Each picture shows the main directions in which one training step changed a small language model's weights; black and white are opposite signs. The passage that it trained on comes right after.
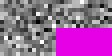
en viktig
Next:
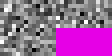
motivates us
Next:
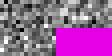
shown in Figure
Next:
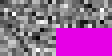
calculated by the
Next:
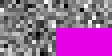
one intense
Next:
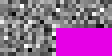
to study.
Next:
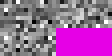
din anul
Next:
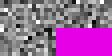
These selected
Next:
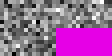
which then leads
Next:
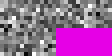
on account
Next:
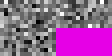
views on
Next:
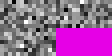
along with
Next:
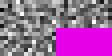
the top and
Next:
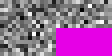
solution as
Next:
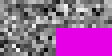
, s \in
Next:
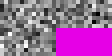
that leading and
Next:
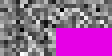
que ver con lo
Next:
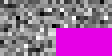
Kelas 5
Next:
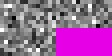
computations can
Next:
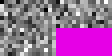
varies between 2
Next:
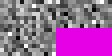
we would need to
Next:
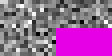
when the measurement
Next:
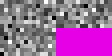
spectrum has been
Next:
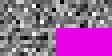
between the past
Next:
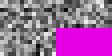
the model of
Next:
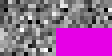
structures, so
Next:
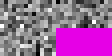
different values of the
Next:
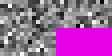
Proportion of
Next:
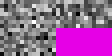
flow and the
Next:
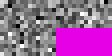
estimated and
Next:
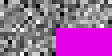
balance given
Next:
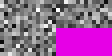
authors used
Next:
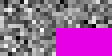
organic matter
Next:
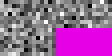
variations between two
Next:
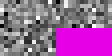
evaluate the
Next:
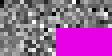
se nelle
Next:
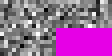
by the use of
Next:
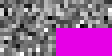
at Bob
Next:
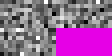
pick up
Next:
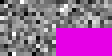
As an example
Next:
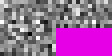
would interact with
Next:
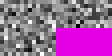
unable to find
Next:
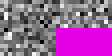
scaling with
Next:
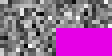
from the data,
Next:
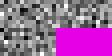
of Physics
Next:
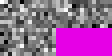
for example in
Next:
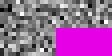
transport and
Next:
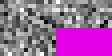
an {\it
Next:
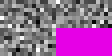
de gases de
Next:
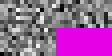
rays, it
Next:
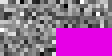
provides an
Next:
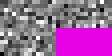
calculation of the
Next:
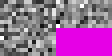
a survey
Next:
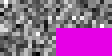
being observed in
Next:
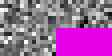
difusão do
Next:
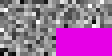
They are the
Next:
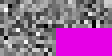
ya que el
